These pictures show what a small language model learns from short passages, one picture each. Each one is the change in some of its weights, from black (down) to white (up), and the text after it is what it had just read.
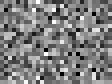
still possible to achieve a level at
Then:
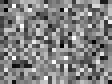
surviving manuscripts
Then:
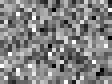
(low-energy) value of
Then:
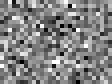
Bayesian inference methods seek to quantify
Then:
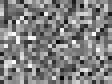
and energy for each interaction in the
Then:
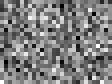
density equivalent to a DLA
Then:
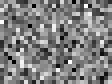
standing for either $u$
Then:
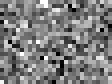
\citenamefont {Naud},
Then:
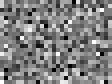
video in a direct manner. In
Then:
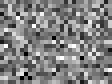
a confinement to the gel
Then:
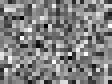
set of 40 exact solutions. }
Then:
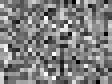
layer, as employed in this
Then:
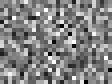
automatic and human evaluations indicate
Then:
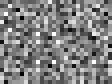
the additional goal of reducing the
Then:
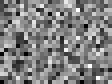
the sheath thickness and much longer
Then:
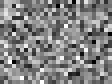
way to construct matrix models possessing
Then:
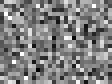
99.9\% confidence test
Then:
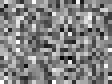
properties of the quantum processes in the
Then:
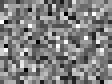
\times 10^4$ isotropic
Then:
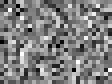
that best fit the HF
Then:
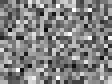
for each hydrostatic pressure until
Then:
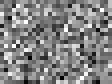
our results are in agreement with those
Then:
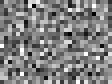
can be derived with slightly more technical
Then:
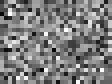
a possible starting point for studying the
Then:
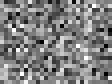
different order for the distribution of states
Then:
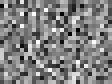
source and the target speakers
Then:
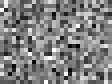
in which edges connect only
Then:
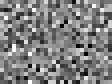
initial conditions given by Eqs.
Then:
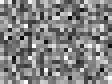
Research in Computer Security},
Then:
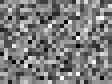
exact value chosen. It is,
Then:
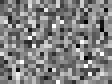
as the absence of a realistic Higgs
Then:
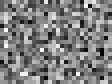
can be addressed through a natural
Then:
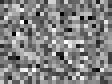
on our findings for equilibrium in different
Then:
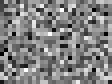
the additions presented in this
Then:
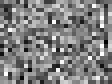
not uniquely determine the solution
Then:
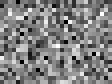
Kuramoto, in
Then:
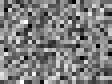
relevant, they may represent important contributions
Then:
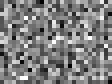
following section, we summarize all
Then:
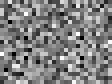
The holder receives the
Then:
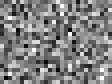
by looking at signal {\it
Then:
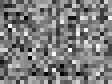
We want a compiler so
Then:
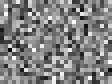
ECM homogeneity and their
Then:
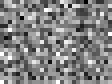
uncertainties are not yet well understood
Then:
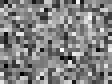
properties of the so-called
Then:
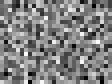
provides a good measure of the deviation
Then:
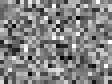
examine whether increasing the temporal resolution of
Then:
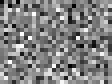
generation. Inspired by the
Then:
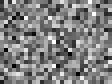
foams follows simple geometric rules
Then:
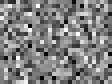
and \textit{dashed lines}
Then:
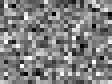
of question-response pairs.
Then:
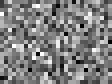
register, to be used
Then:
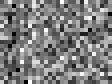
Schwarzschild and SdS metric
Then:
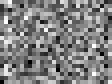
The application leverages a
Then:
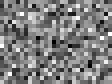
process and process of the pseudo test
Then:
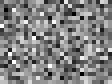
these oscillations by noting that in
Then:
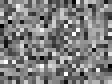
layered resource pool with
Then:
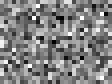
where ${\cal B}^{\mu
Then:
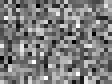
with non-overlapping wave
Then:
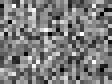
energy loss (dashed) including
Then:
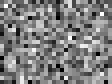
by Buch and endorsed
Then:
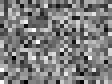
new algorithms were introduced, by
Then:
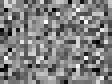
non-vanishing topological charge associated
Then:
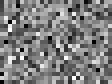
volume reduction for storage) and a
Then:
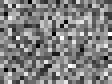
plots (curves) are shown
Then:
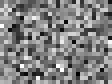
parameters on network performance. When training
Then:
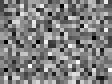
the LS during the expected
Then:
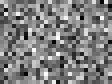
or without population inversion, depending
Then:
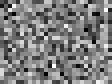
The ex-post outcome
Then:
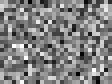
are in sidebands five to
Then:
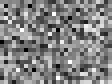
attacks that exfiltrate data
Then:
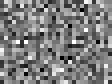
The real parts of the action reads
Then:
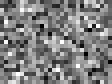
to the top-$K$
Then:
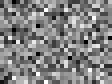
height of the most intense
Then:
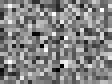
robustness, partially restoring performance toward
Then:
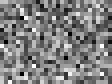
Each particular formula is obtained from these
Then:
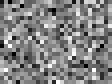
consider the problem of distributed formation control
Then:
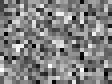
the spontaneous breaking of the
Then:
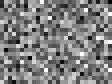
massive clusters in the MW appear
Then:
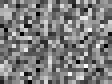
level, color matrix, and
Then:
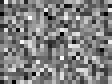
routes learned through the
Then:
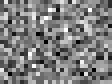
couplings ($|Y_{\alpha
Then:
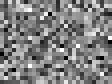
delay-time, $\tau$,
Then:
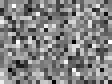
the force that the optical field
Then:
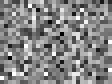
changing the probability distribution from the prior
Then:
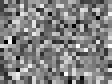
the conductor/insulator
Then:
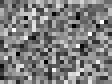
while the color degeracy factor
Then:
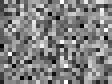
the A2029 system including
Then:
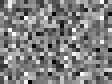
following limit \begin{equation}
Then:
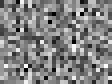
law form of the statistical normal distribution
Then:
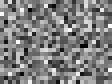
as can be seen by comparing the
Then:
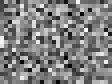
the entire studied region, even where
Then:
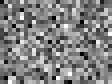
the drag crisis is
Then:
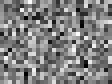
negative. We can transfer the charge
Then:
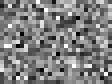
was selected for repeated execution, each
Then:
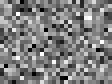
measurement performs similarly to experimental full
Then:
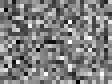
RHS because all valleys
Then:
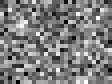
OLS method in OFR,
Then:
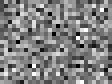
the extended region. By achieving
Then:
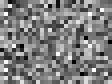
works by introducing additional slack variables
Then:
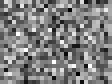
The parameters are ranked according to
